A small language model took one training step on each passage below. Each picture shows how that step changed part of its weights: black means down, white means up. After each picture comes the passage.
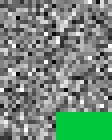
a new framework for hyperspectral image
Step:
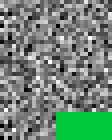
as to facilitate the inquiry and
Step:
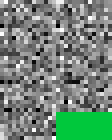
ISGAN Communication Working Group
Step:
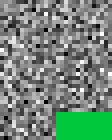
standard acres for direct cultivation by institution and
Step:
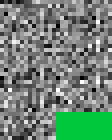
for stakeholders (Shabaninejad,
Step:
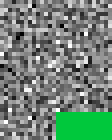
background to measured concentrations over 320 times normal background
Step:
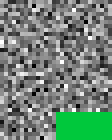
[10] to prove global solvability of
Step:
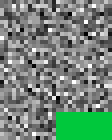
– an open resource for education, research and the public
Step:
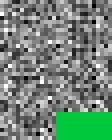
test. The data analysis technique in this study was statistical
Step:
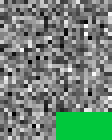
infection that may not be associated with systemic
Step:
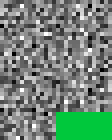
are critical as smart living solutions and apps become
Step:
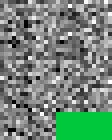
view of the proposed microstrip filtering
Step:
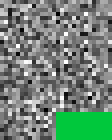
significantly improves strength, modulus and
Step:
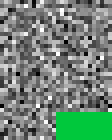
be presented elsewhere. Fig.1 An
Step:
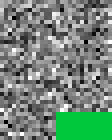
particular, we consider the following constitutive equation
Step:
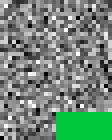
% yield, drug release and characterization was
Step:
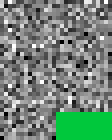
of cells, tissues, and organs that work
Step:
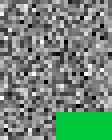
databases. Image mining is used in variety
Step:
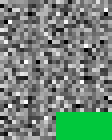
(even apparently duplicate
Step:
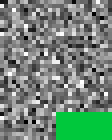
the minimum. The final volume after tapping
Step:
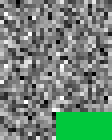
RT PCR positive patients is due to the increased
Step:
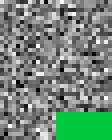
pathological issues related to meningiomas.
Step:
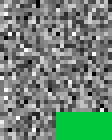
earned and the fees paid so that
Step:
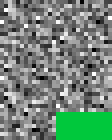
with Ni-Zr-B-O.
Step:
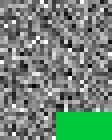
and the air are segregated. For the discussed
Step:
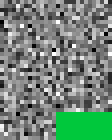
for 10 minutes. Cool the tubes and
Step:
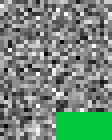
words: green economy, environmental initiative,
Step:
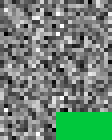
obstacle, is presented. More
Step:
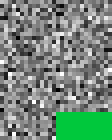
in the weather variables forecasting and
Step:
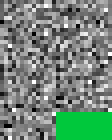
With respect to $\mathbf{R}(z)$ and
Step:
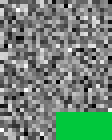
the variability of the three genome segments and
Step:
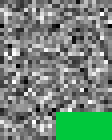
dī kaerae (7)
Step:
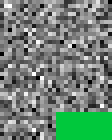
is to study the mimickers of
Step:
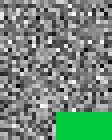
in stomach of mammals with
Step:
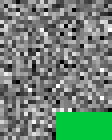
and restaurant Z the lowest
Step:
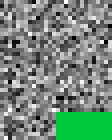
"in recent years, shaft repair and
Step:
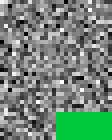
data. Climatic information is insufficiently
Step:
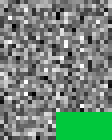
Criteria - Commentaries or
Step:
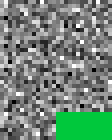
requirements of targeted applications. The research also demonstrated the
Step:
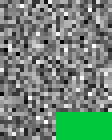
ascending order. Figure S16:
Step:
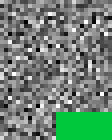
increase in the mean maternal age at
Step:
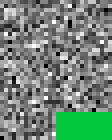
national HSI hub, - NASA
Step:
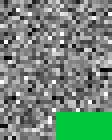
years, the harvested tree shoots
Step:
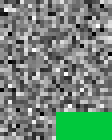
political parties to represent mini-public
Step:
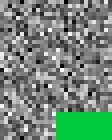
mainly for reason of non affordability of health care
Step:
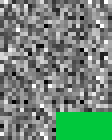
the design, modeling of units of
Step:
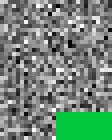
(case 6, Table 1). Six of
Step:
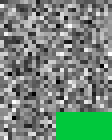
Wurno. He was nicknamed
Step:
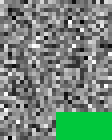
shape parameter of fiber strength 6.1
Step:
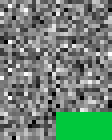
the deep delamination surface. Hence the
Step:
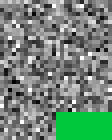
identity $I(\theta_0) =
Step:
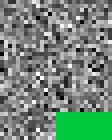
T. G., and Joshi,
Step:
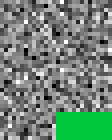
Robert and Victor David
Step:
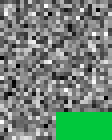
A. (2015). The effects of short- and
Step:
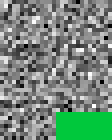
archaeology, maturity and implementation,
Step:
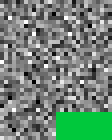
in this paper: Theorem 2.1 –
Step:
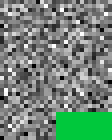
and rural violence in Nigeria, it was found
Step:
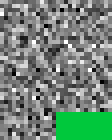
support the activities. The graphics developed in the
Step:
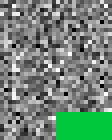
by each transmitter and receiver. The
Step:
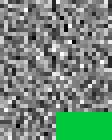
a Christian theocracy in
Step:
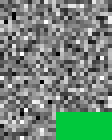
build a spirit of healthy
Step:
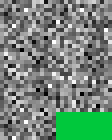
mass index of the left ventricular
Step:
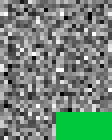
short description Model status and last update
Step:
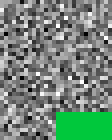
specifications and characteristics, these features are color,
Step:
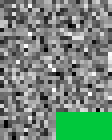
reported the same or even increased amount of interaction between the
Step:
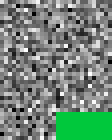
M, Colombo B, Furlan
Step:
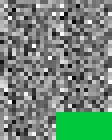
Length of the Dyed Samples in
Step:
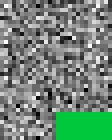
of colonization that led to the early
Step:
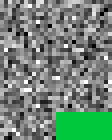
turnover between years ending 31 March 2014
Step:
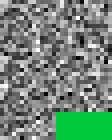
web scripting languages. A
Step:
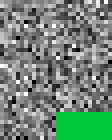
of amine content and its application to the development of
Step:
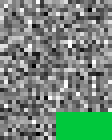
voluntarily make reports on the use of
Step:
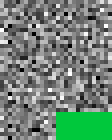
band maximum occurs at 2171
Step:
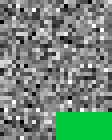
is that it unites Theorems 1 and 4
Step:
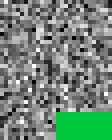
in solution will be increased to a value of
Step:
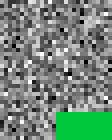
of a foreign body to increase the risk factor of
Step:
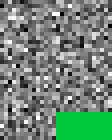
cite this article: Kenza BT,
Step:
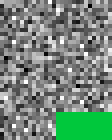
metrology devices, which exploit
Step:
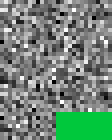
activity to achieve systematization in the organization of
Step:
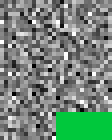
is determined by the explicit running calculation
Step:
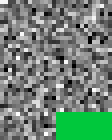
(students). 5 CONCLUSION
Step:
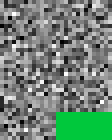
is one that is based on material evidence, documents
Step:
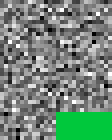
as scalar invariance, is not needed
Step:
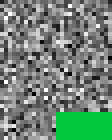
not comment on the function of the liver and
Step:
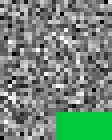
in decisions regarding investments in quality improvement
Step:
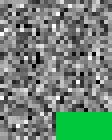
this experiment. More complete analysis of the broadening
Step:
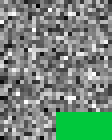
for a range of applications, from assistive technologies
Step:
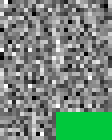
Qualified Dependency ``` 1
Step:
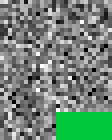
on microstructural data to estimate the overall protein content
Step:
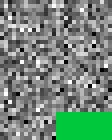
The market outlook is regularly being
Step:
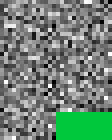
Mangaluru as the tourist
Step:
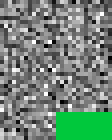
and noted in Excel. The dominant
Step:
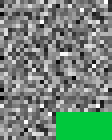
Engineering from the University of Maryland in
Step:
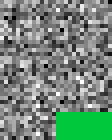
smart believes that she “is going to
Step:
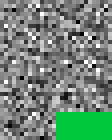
Thomas Pellerin-Carlin
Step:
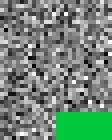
behavior or sending an incorrect social message
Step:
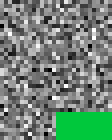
that impact reproductive organs are poorly known
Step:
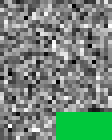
placing a mirror between the
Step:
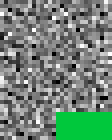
water (25 ml), saturated
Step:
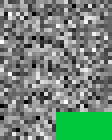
- (ii) Number of topics
